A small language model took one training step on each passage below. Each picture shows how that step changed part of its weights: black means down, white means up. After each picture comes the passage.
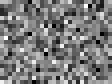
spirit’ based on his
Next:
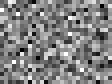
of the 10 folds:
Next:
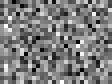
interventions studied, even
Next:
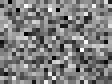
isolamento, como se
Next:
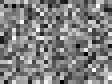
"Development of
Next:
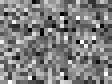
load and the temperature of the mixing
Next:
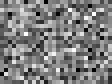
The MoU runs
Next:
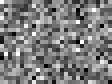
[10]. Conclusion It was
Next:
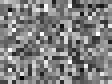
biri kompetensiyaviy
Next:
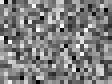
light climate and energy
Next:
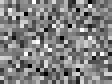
tank level deviation minimization
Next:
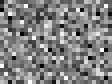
В первом из них
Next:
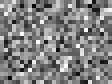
concomitant use of
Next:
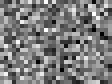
at a resolution of 4
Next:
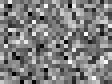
ASI eksklusif
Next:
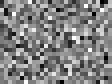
partner collaborations. -
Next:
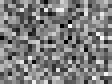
de pedras muita
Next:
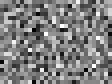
Boboev H.,
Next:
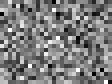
is found that with an increase in the
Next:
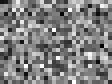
M So Va Fo I R
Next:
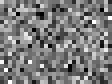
(Wesemberg et
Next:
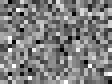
taken to ensure that
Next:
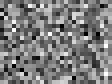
in the karshin
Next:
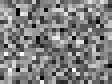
Challenge keywords
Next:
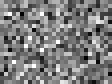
the manipulator and the
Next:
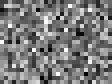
the English major –
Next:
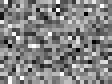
> maze's
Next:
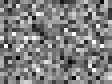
the absolute temperature. The above
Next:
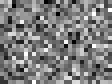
clock rate is determined by the
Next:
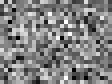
interconnect 2.2.
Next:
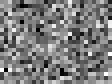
inqilobi va
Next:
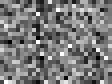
observed at the end of the
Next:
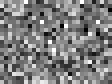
diagnosis of the
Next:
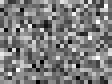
its heterogeneity and it
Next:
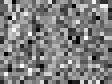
of COMT inhibitors
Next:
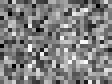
of the crucial issues of
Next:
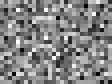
saqlash tizimlari uchun
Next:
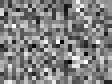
الله - تعالى
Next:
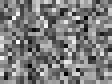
tarbiyachisi. Bular
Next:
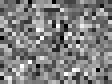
users who completed a
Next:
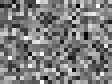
Direct Memory
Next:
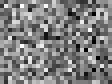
¿participan en este
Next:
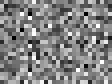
(ATL Skills)
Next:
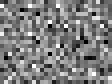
the Crowdhelix
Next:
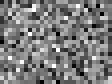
how it is possible to construct
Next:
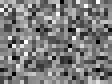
data could be reliably
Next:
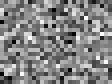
\leq CP <
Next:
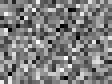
o que precisam ensinar
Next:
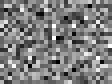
extrinsic aspirations.
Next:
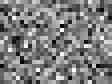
server-side and/or
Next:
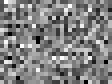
understanding of how national characteristics
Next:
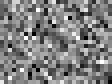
inclusivo. (In):
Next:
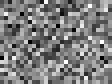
export sales was similar to the
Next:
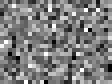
cell lines labeled with
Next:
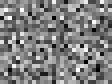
for some examples of MRI
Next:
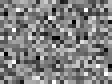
uni keng pedagoglar
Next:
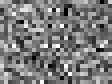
problems and dilemmas in
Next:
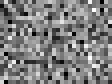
Lo decisivo del
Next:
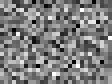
inclusive way. The
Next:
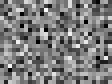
ega bo'lib,
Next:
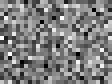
числа устройств
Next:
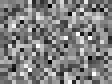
enquanto o período mais
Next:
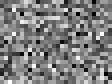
of Fe did not affect to
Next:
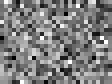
radiator fed by a
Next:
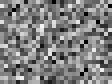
FIGURE 1 The
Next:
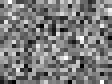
Peter, I., &
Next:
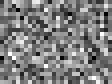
başlayıp da
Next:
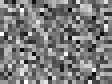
discrete elements to
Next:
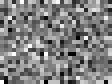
don Diego que al instante
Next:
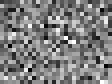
spectra were pretreated with
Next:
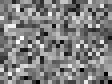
and compare the enabling
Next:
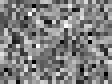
ligado? Então
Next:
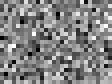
сабабли муайян
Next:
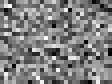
to a health facility for your
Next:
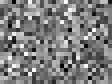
features, in this case,
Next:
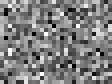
una o dos veces al
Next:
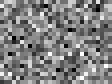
stabilize recitation after that
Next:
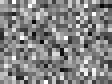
aparecimentos de
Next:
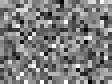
cell attachment to the
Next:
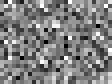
26 РАЗДЕЛ
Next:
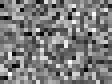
as Culture* 1
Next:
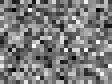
per wave height. The
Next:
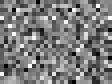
the role of pedagogical strategies
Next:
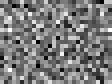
at early-ages*, The University
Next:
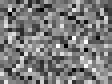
literary and cultural relations among the
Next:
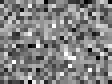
of ex-prisoners
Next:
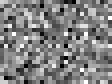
the base station load.
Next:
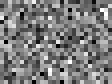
Aytilgan ertaklar
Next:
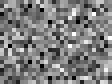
4. Які
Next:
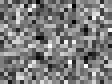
with the largest is the best
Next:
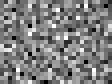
apparatus shown in Figure 1
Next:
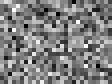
bases de datos,
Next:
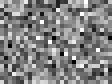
diagnosis of PCOS
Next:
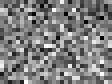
valued and empowered,
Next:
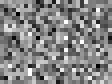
données ? HAL
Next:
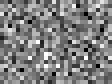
О методике изучения
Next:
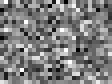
gibi Türkiye’den
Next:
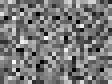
terlebih dahulu
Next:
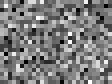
Design, analisados sob
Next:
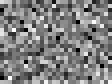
aufgrund unserer
